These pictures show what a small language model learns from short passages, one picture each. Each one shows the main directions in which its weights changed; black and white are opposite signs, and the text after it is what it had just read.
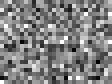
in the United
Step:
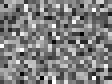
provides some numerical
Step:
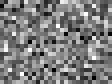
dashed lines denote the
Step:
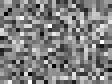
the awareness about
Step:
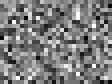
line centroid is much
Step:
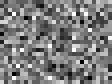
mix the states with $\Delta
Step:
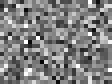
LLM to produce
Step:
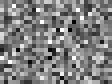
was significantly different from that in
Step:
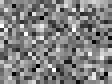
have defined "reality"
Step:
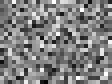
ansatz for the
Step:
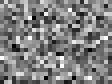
the tool wear is relative
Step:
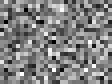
& gate & gates &
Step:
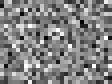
many experiments by Hell and
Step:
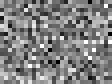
(completion rate) and
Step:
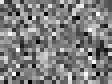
it may be interesting to
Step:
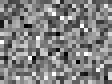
with relatively uniform
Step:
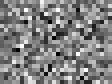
the macroscopic
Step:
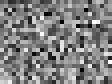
$x$ into a sum of
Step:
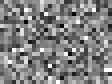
the high and highest
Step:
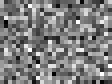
due to the calculation of the
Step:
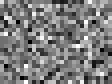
because the training data has limited
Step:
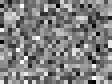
In addition to enhancing
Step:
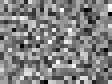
solved Evaluated
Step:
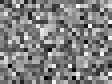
the late professor
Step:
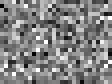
writes: “there
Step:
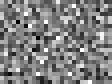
more effective and better than
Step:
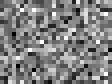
seed bed prepared
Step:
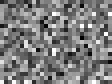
properties (attention,
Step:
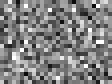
scale within saturation
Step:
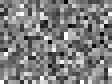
or condition worsening
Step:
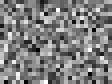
the outcome of a more
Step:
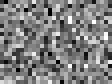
judgements related to
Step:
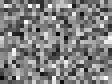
likes them.}, with
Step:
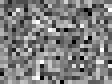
$(3 \rightarrow 2)$ data
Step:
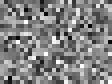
the power spectrum. It also
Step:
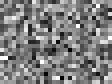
to find no tension with
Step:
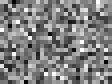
the shape S_k
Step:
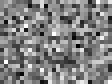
to increase the freedom of
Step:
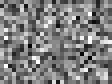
being opposite to the
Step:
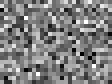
content to guide effective
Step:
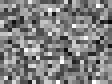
P. Nordblad,
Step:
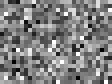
microscopic dynamics
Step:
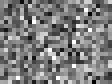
symmetry through $p$ has
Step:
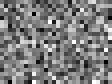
historians, the
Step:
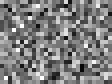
em Portugal.
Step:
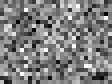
Afandi always
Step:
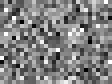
his civil service
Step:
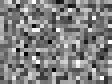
information guide to most
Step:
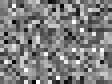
test specimens were characterised
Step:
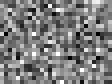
\end{figure} Since
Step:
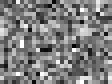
the backreaction becomes
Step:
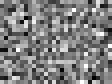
to BE test results shown in
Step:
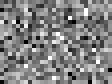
K(\pi \Pi
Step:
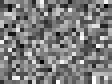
J. Lindman,
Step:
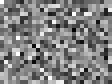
descriptive approach as this
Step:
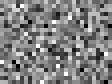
poor work-life
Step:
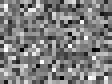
for massive spin-2
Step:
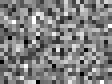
contribution of the indicator U
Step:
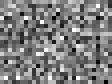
from the total energy calculations,
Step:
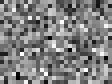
is especially interesting
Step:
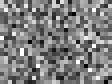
and five by Team
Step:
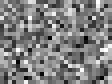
excitation has a constant
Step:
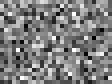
of the school
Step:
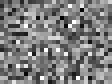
of low-resolution image
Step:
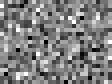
Acceptance Page:
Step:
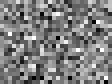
whereas the globally
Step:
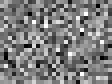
intensity is increasingly
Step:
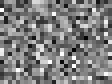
Science and Energy
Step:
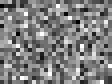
11 shows the effect of
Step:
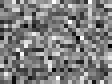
decreased air entry
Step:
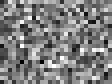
striking increase in the number
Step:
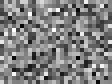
be answered by
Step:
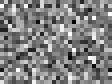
is practically impossible to
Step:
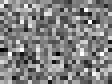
and $s$ denotes
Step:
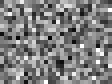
topic in one of two
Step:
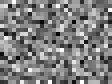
The same qualitative
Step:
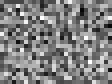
the industry and, within
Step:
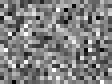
of sight is limited.
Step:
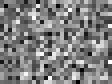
magnetic field, provides a
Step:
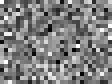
only after correction for these that
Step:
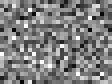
hydraulic conductivity
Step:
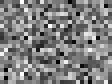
local heat production and
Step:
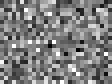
study recommends the
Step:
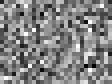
and does not tamper with
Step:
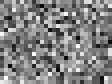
takes place after the
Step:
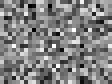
[21] using mockup
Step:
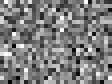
in terms of a sum over
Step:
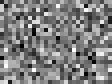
and we hope to
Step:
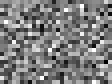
Below, we show that
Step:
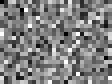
becomes considerably more
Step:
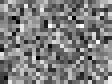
some Hilbert space
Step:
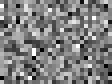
and relation extraction
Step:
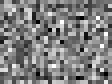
results due to the fact that number
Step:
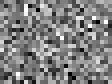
violates $P$.
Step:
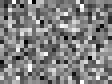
locations of the connections
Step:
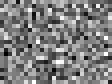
distance matrices for the
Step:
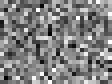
SCSs), but also
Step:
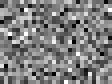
subscription databases.
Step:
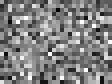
the electricity grid,
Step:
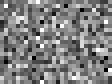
With reference to Fig.
